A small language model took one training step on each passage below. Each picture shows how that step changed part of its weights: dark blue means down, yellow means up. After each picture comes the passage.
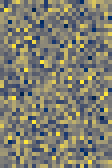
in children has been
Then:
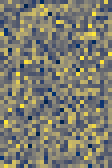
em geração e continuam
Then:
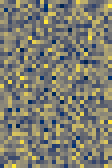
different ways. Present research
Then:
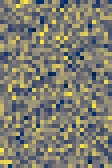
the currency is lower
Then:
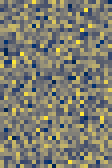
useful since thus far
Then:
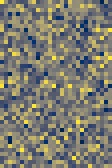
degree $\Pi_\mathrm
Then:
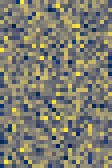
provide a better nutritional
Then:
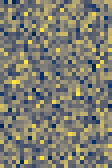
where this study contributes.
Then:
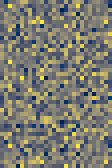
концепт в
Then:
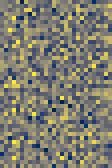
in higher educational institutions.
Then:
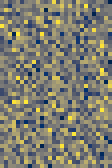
near the Einstein
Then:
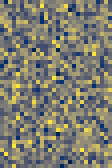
de narrativas e
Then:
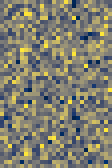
voltage afterwards. This is
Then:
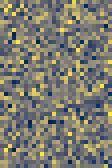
average) to the extent that
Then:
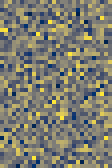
effects of truncation,
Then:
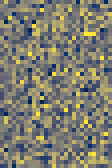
UAV visibility during
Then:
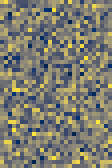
stone // Journal
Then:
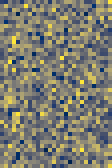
centre de la protection et
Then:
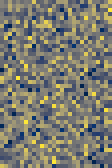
findings agree with studies by
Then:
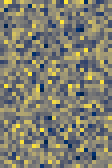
islom dinidagi
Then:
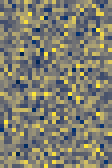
méthode proposée
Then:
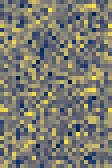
emotional intelligence
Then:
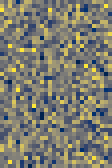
B. Controle
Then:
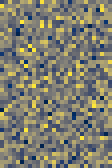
cyberinfrastructure for
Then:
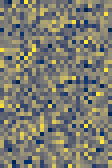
trace is expressed as
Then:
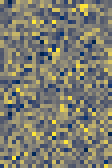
on IoT technology,
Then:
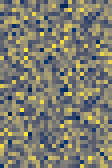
(see left panel of
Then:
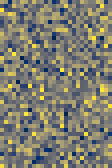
reproductive processes. This
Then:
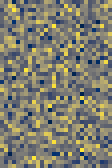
Jones, Y.W.
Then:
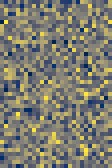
versus drills implant
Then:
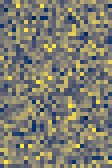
using of 0.1 N
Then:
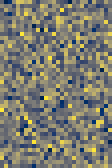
worlds is not clear but it
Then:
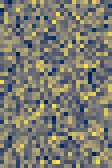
minimum intensity value and
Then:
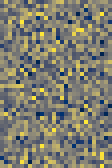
restoration of the
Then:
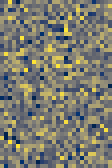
при производстве
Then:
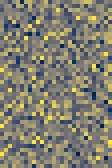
two different items from 0 to
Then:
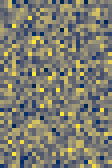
que “la verdadera
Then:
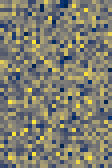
the Russian Foundation
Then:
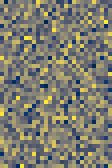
by accuracy, particularly for
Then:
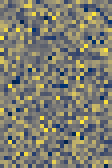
for hospitalization,
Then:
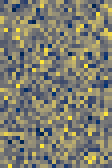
a decrease in car sales
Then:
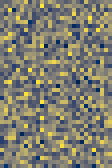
leadership and teacher
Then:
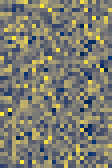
Fotima kurbo
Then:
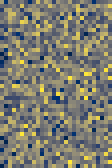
Store (CDS)
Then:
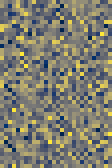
current propagation treatments (see
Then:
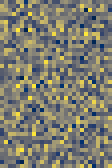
Euclidean distance)
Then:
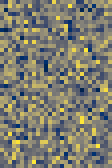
acción de caza.
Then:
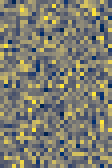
beings have themselves
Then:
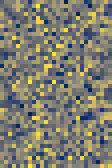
\BEA \gamma
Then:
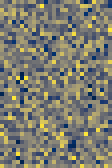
which involve only the physical
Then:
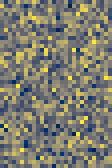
a criterion for semantic
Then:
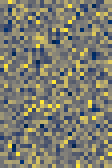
are dropped and the
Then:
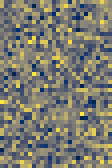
as 3D meshes.
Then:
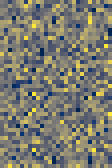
It has been reported that several
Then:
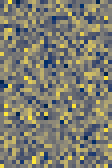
%), емульгатор
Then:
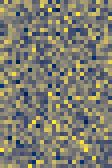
regenerativa funcional y
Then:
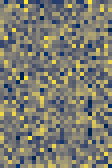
which can be explored to
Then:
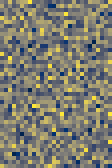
и вступления в
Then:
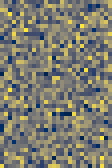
torture test sample was
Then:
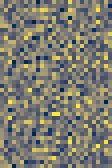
supported by the Russian
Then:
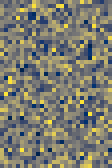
cannot be alleviated in
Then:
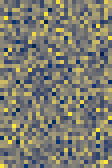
journals, magazines
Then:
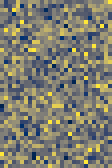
artigos sejam
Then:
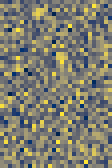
represent sediment composition
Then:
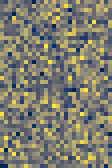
with type 2 diabetes
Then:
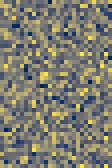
for transportation, and
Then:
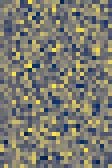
inadequate legal
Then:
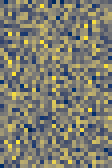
rational, effective directed
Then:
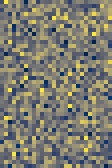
depicted in Fig.
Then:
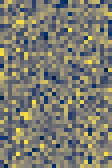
justamente da inclusão
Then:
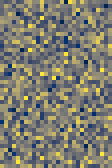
along with ir spectra suggest the
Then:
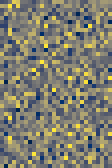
whilst a feature of
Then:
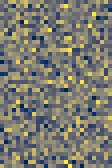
excluded chip gaps
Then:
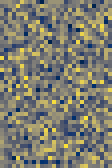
of synthetic stars
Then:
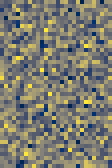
discípulo y
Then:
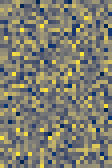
and action. Thus a report is
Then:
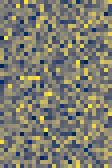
among related MDE and
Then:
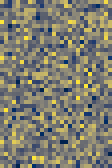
shock is imposed to a
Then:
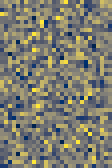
\left| S_k
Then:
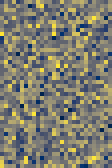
anxiety and academic performance
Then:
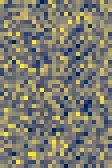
Karnataka are
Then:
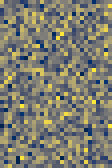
our investigation. Finally,
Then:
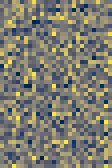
work on evection dynamics.
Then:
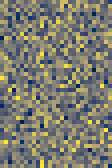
value E_{min} to the
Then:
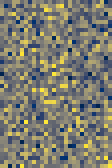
two comparative things share
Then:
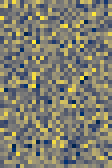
the provisions of the
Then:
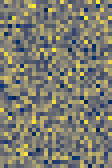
promoting sustainable
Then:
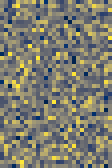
following days, both media
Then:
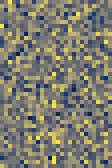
design of the collector and
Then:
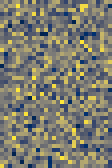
SRO on other dynamical
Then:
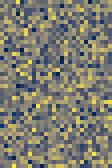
advantages [6].
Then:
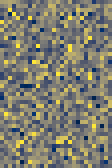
form: \begin{align}
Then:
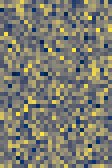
an integer $k$, which
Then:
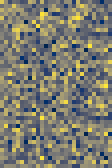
los asuntos de su
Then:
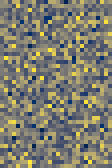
and MASH as independent
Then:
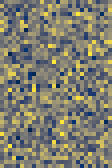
work, in minutes on
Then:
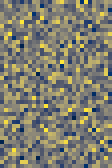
they will benefit from their
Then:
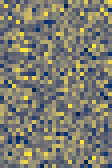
For convenience we will
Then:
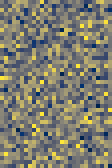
< \cos\Theta <
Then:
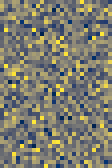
communication (partial empirical
